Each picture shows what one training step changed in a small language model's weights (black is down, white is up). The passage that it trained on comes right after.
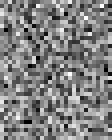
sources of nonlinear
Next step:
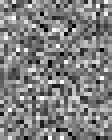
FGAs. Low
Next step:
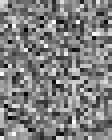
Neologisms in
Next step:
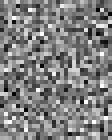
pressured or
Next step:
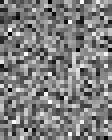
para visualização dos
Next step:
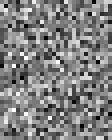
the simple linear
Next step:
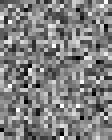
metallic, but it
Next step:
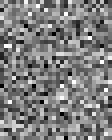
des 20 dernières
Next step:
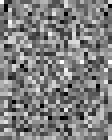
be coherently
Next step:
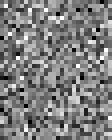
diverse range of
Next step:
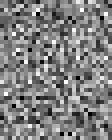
Rev. C {\bf
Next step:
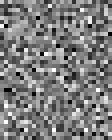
A stable resonance
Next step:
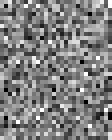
of planktonic
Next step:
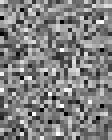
NSS methodology.
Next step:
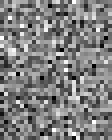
India SPS
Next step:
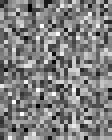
principles: -
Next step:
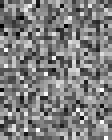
Sociologie des
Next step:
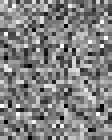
between the legacies
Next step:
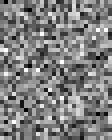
of heating over a large
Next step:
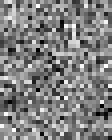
Dio*, Roma
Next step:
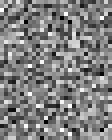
groups. These
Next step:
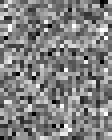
seven sections.
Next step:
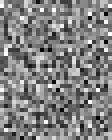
the preservation of the
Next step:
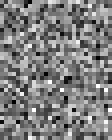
something is
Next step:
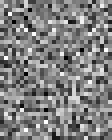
for real dispersive
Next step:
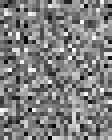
unifying all of
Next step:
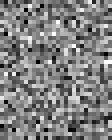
shiddat va
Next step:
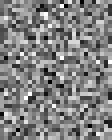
the cloud with
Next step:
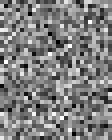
yechim topish
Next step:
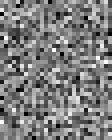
yang terdiri
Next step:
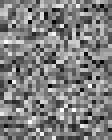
information policy,
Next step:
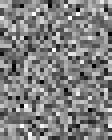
The proliferation
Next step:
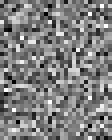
nos ligamos
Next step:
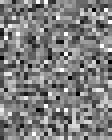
curtailments are
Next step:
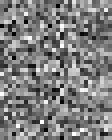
(\bibinfo {year}
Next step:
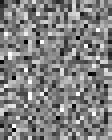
and the width of the
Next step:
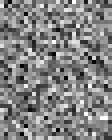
While most the
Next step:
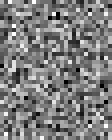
$\eta'$ is its
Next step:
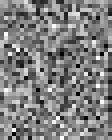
the world.
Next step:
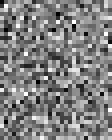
are endowed with
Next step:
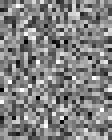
minimum temperature would
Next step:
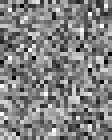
is preferred at
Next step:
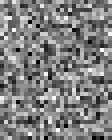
Os Sistemas
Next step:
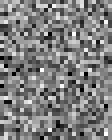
akt - ish
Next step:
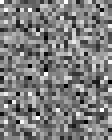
to reproduce a
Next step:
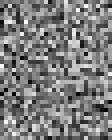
mixed, or
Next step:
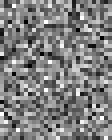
data, and involves
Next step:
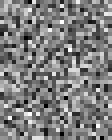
applying Tabas
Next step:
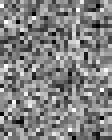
der Personas
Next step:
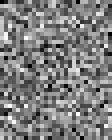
of gluons,
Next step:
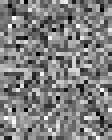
observations are consistent
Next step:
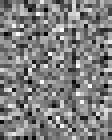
model, the scalar
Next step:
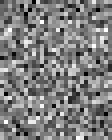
profile occur.
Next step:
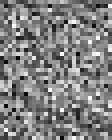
and Victoria
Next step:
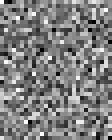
estos cuerpos
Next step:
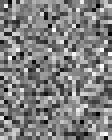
in supersonic
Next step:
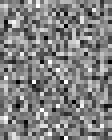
the perturbed
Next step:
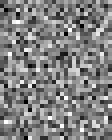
the dashed line and
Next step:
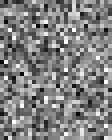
with (DWA
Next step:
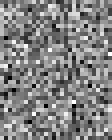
technologies and
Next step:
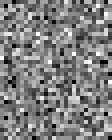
by processes caused
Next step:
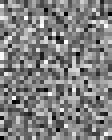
a debate does
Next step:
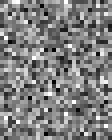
which enables explicit
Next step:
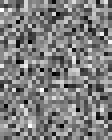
young patients
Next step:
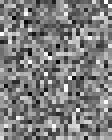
collections of node
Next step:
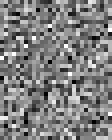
resulting vectors to
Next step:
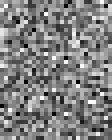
and 4 are valuable
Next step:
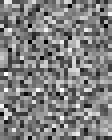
a la formación integral
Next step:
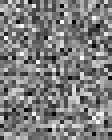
crucial property
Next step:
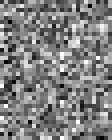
você vê
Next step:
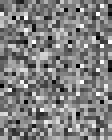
the fundamental
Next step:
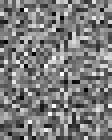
Europe. Atacul
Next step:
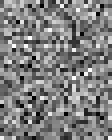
Failure to do this
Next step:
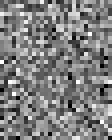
previous successful
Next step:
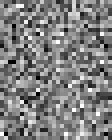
literature in terms
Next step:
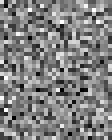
magnetic domains,
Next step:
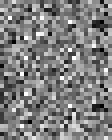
Chat for Comparative
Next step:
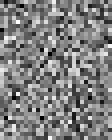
precipitation during
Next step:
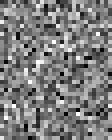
to the primary,
